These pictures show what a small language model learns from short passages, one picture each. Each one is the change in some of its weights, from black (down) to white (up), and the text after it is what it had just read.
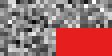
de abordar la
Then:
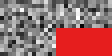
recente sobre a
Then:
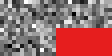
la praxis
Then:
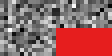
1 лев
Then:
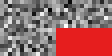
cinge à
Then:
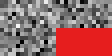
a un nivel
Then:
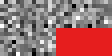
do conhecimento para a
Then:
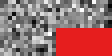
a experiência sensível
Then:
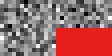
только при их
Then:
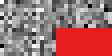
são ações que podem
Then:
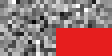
de novos
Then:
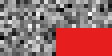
sobre o contexto em
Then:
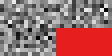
bu borada
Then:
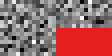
ON THE
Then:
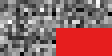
и ее
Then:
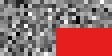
important to think
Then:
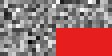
até aqui,
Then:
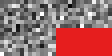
risico's van
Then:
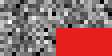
// танланган
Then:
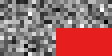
medio de la cual
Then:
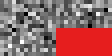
der Literatur
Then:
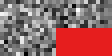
etishga xizmat
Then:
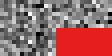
données ; La
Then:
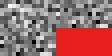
que representa cada
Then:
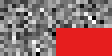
communication et au niveau
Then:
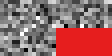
Umgang mit
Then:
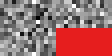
e gerais na
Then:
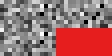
Respublikasi bo'yicha
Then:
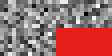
bir durum,
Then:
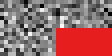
Applied Sciences
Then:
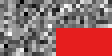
амирлиги учун
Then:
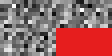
включает в
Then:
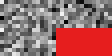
mais pelo sentimento
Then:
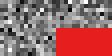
с применением
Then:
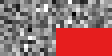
la reduplicación
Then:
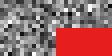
dan kami
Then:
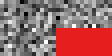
вимивання з
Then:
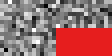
duas atividades em
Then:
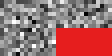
es, las
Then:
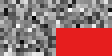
av olika
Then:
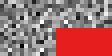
nutq yordamida
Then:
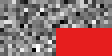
при наявності
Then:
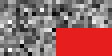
и даже
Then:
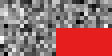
labor docente en
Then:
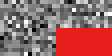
A literature analysis
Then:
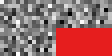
destaca que o
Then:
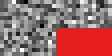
cuanto al
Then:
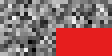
les industries des
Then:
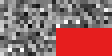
системе образования.
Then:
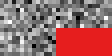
Poética del
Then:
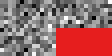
а также влияют
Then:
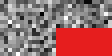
bo‘lishi yangi
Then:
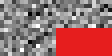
olsa, u
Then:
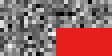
Department of Management
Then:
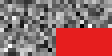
opinions on
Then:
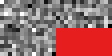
ciência para uma
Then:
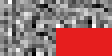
novas com
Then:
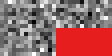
foiz degan
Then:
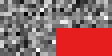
ҳам маълум
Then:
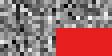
тарбия ва
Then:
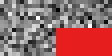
kerja yang
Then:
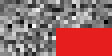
berishi mumkin.
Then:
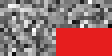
que la literatura
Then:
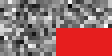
За это
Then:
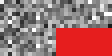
na construção de uma
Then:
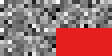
tahlil qilishni
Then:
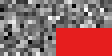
și mai mult
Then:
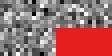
est tropical
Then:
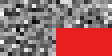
Pleno de
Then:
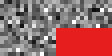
fondamentale per
